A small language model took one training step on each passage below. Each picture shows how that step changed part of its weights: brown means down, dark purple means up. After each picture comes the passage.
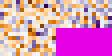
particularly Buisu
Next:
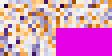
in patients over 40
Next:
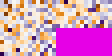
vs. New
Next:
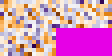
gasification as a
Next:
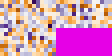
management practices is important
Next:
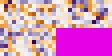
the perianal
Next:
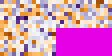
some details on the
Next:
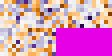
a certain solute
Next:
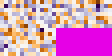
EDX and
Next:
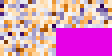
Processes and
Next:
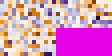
following recurrence
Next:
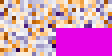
In popular discourse,
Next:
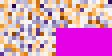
critical to the
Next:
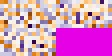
women in the
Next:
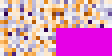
questionnaire, a
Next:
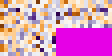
plasma processing in air
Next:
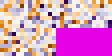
suggested that water molecules
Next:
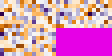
Figure 1. The
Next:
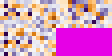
the restorations
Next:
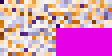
substrate after
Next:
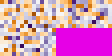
the sample. The
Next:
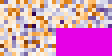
compressive strength of
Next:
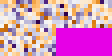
the jump in
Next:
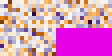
It is clear that
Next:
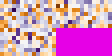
whether the optimization performance
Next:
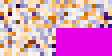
ageing population,
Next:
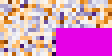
compares, and
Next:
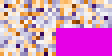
and editing.
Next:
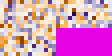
of nanopore
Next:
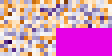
services to clients
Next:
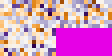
more reliable and
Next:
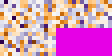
use in view of
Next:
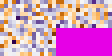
this case, an
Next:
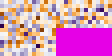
commercial banks listed on
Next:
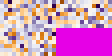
attendance in the
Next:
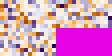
also discuss some basic
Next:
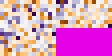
economic reforms,
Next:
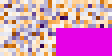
science in the
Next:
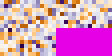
runs. To
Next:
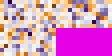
the context of addressing
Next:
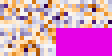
Ethics Board
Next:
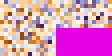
official statement to the
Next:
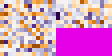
and artificial intelligence
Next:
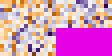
However, the specific
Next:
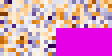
process of data collection
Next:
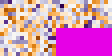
with 3 layers of
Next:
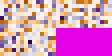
Pluralism containing
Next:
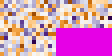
lobe are
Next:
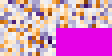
references to color
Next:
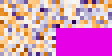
rate and others.
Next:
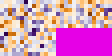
energy density at 100
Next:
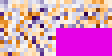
population, inequality,
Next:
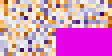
taking also into account
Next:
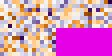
out and conclusions
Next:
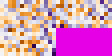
used: CPD
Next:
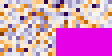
in this study per
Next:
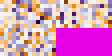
the fact that
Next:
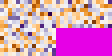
account the social factors
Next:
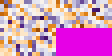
graphs of all
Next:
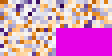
with each transition
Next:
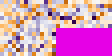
responsible for the
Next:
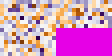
of the Earth's
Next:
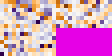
the magnetic coil
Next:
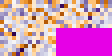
and Environmental Sciences of
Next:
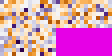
atmosphere+land and
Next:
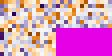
The conventional technique involves
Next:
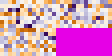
quality of the
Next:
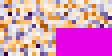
age, gender,
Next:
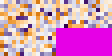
for lawn
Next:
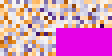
under five worldwide.
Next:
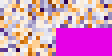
development of planet
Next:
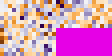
by short posts
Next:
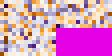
and their antioxidant activity
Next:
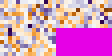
public sector of
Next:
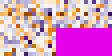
individual concerned, sex
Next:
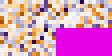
composition in a natural
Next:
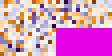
measure for sustainable
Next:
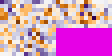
specialized care may
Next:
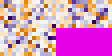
the case of share
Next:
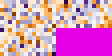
effect. Diabetic
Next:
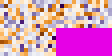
and countries was
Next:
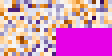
Analysis of the flow
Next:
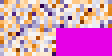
combination of wing
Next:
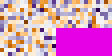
smoother production
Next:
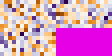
based on data provided
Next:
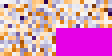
in Table 6.
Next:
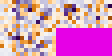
the objectives of the
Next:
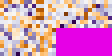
legacy identifiers
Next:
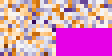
related to the comparison
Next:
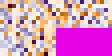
time. Furthermore,
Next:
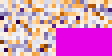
knowledge based intelligence
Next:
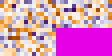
affect the effectiveness of
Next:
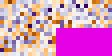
π policy
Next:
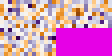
of the study was
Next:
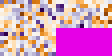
serves an important
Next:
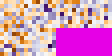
test-case for
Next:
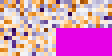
took place in USA
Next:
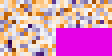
to socially control
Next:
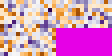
of concentrating and
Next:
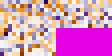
on those suggested for
